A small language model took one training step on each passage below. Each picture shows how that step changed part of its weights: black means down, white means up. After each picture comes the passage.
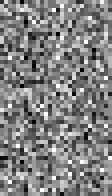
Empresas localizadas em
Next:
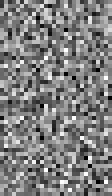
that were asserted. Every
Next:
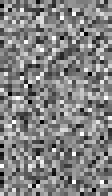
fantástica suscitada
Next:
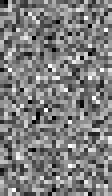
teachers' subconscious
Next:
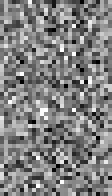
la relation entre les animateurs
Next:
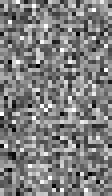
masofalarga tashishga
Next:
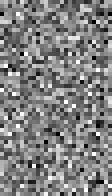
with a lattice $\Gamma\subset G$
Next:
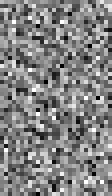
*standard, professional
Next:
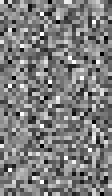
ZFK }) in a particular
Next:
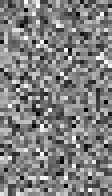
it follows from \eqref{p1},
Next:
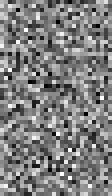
the algebraic techniques there are some
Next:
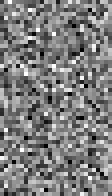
financeiro, acesso à
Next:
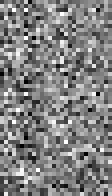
Cristina Dra. Tais
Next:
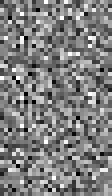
Denis Diderot,
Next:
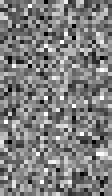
\section{From free groups to
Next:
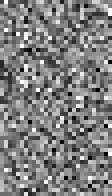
xolatini saqlash
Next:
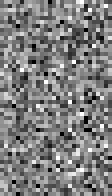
ущемленных органов
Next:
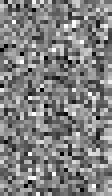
a ring $R$ with identity,
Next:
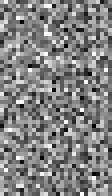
pelo papiloma
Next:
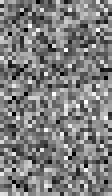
не выходя из дома.
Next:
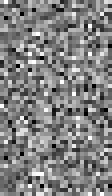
Manufaktur Yang
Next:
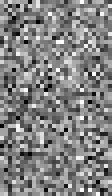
\rfloor )}$ \item
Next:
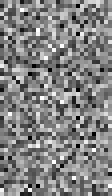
Dimitris Boskos
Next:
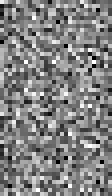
\geq \ell , \quad
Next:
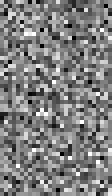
greater than $1 -
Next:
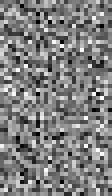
of variables $z := kx
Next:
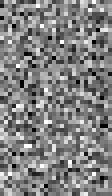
Facultad Experimental de
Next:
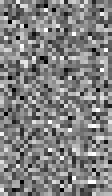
along the geodesic $c$
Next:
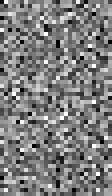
use and perception of the unit and
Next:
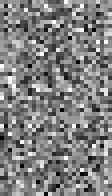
situation soulève la question de
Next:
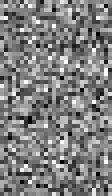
need for time to search for the
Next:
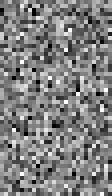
значение для развития у
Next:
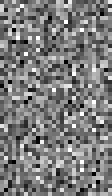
значения, пусковой
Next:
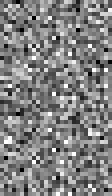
novas doenças
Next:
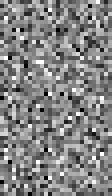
passiva facilitando o
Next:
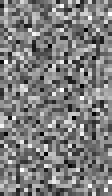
конфликты – это
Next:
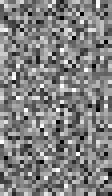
sekedar melafalkan
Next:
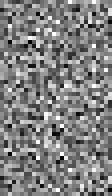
devor, oyna,
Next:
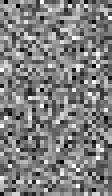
a placé le digital au
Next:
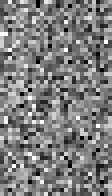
through $\M_\F(\Gamma)
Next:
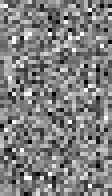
we know that it is globally
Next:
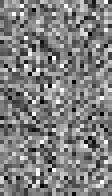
an element of ${\mathcal F}$.\\ A
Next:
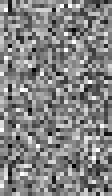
graph $\Gamma$, the sum over
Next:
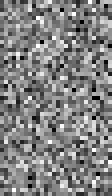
herramientas digitales,
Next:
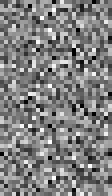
Até os dias de hoje,
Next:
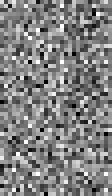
the quasi-periodically forced
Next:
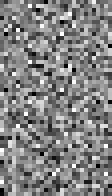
the resulting profiles satisfy the
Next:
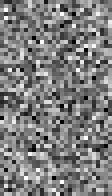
injury. *Ukr
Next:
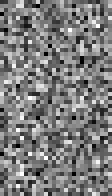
convergence of moments in CLT
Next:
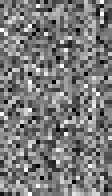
and because the direct sum of all all
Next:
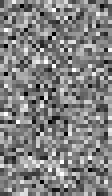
penetrante pela peça
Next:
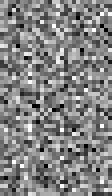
keltirib chiqaradi.
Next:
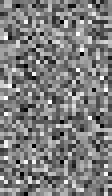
$\bar D \psi=0$ is
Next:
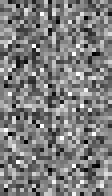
These type of dynamical problems are
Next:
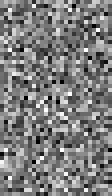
половини XIX ст.)
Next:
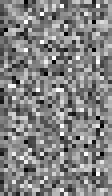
para el legislador como para
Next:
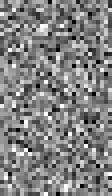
visualization established that field in its
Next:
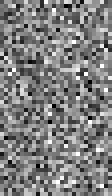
but a braided compact
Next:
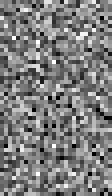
menor medida grietas,
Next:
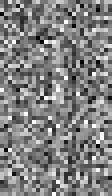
емоції та цілі
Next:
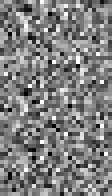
Stefan problem described using
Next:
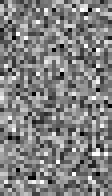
in the intervals between squares
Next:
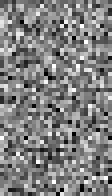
this can be accomplished with
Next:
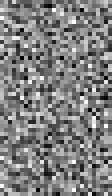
decisões dos provedores a partir
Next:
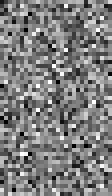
не понравиться, как
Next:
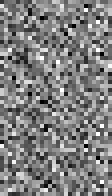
aniqlash mexanizmini
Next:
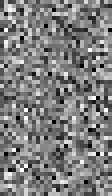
жараёнида пахта
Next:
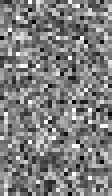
$L\ge 0$. We denote by
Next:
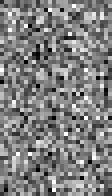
reviewed the scientific research
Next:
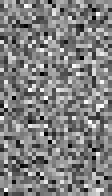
amount of the departure time
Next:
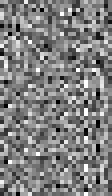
depend on the choice of the point
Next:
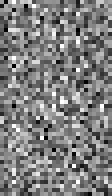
básica, profissional e
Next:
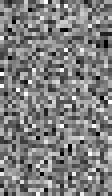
Let now $N$ be a minimal
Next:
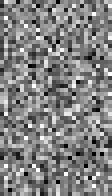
Rolling Stones.
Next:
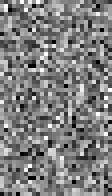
in $\mathbb{X}$. Then the
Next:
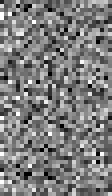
of the stationary state) with Lemma
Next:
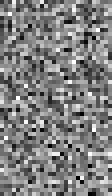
the number of $G$-partitions
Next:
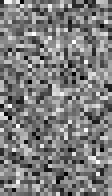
one-dimensional.* **Remark
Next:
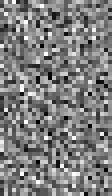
olindi. Bu o‘z
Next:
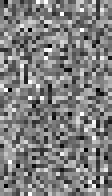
since it does not create any
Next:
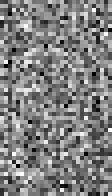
limiting objects. Done properly,
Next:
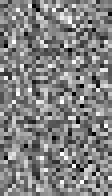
bilgi ve becerileri
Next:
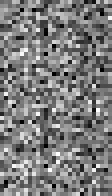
М. : Альпина
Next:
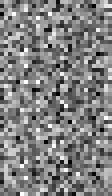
боғлиқ таъсири
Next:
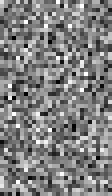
the united-residue model
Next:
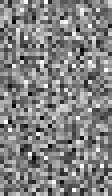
Let $\sigma,\mu\in{\rm
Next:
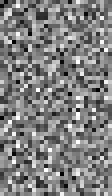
xizmat ko'rsatuvchi
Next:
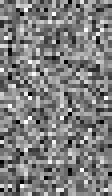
uma análise de regressão
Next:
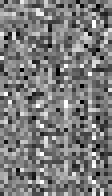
distribution and its PDF in
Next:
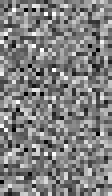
which makes it possible to state that the
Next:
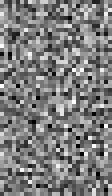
Springer fiber for the
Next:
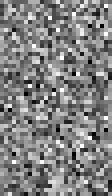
mean steady-state performance
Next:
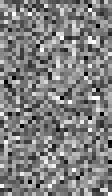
and thus link $B$. Suppose a
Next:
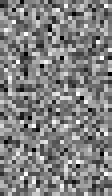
Littérature secondaire
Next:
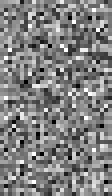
на молекулярному
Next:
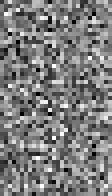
Формальность процедуры
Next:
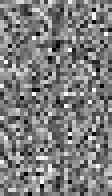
random walk and the Yule
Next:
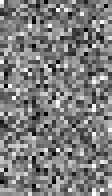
установить контроль и
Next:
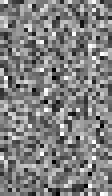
para hacerlo, mejorar
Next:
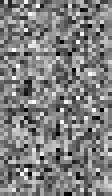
jadal rivojlanayotgan
